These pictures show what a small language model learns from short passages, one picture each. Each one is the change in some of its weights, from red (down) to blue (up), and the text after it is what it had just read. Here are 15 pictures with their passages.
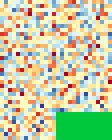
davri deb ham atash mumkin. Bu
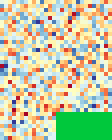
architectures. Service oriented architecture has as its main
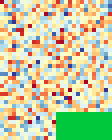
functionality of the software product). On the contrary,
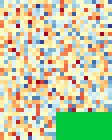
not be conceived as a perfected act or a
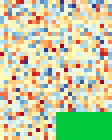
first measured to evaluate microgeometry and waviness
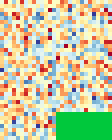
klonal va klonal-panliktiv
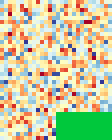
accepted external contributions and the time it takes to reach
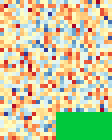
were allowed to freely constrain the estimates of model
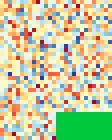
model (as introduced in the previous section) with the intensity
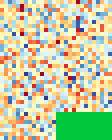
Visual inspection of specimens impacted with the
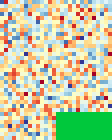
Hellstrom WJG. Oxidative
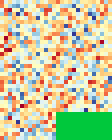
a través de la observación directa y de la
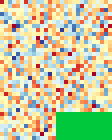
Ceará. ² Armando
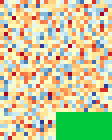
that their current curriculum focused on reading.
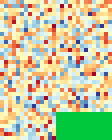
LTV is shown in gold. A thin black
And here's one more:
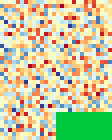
bazani mustahkamlash,
